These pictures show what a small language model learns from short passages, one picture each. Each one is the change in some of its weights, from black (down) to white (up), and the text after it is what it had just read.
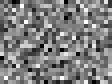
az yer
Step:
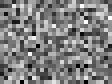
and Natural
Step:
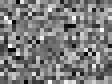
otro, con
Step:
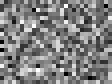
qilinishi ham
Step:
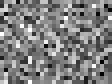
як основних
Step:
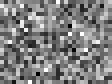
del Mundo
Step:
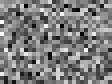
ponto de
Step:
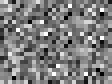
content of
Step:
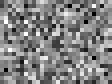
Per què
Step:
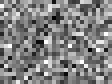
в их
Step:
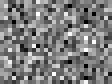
Journal of
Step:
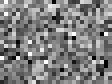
с одной
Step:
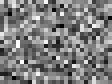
ренты от
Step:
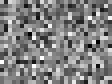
wereld van
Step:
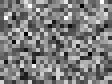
valores en los
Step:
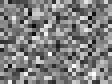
bir qancha
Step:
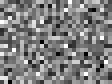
produire que
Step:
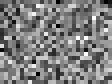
and by
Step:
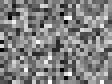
ham ayri
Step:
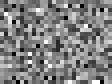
del proceso
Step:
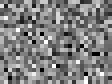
las condiciones
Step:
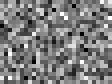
Rendón y
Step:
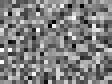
do Rio de
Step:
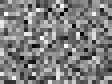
faz com que
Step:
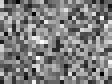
idea de
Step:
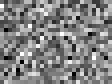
para um que
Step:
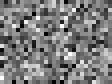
na sala
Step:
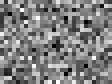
в центре
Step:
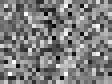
es, dass
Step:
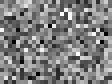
of educational
